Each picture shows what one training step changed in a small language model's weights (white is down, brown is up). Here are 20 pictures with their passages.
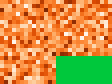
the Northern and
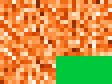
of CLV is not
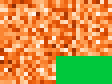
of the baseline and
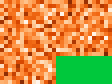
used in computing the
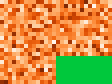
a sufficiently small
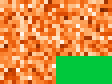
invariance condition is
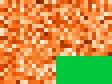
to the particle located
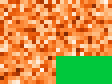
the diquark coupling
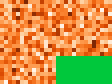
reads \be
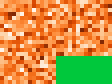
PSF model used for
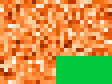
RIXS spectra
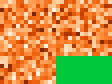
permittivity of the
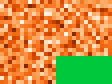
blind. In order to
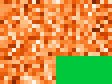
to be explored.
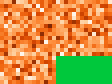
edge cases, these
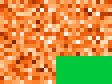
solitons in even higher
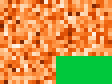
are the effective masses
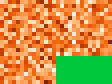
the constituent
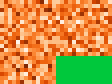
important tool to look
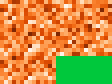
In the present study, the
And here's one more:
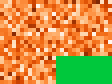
for helpful
